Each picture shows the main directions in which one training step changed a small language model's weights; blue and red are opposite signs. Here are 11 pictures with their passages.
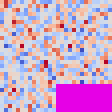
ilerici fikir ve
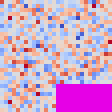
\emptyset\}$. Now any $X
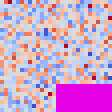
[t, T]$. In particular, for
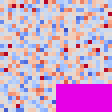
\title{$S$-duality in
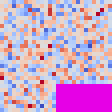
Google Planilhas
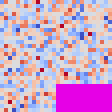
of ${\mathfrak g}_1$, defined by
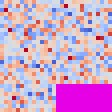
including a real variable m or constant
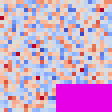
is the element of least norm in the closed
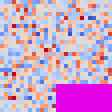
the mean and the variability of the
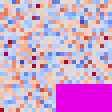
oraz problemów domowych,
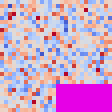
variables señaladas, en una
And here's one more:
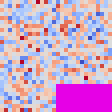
та школу на основі
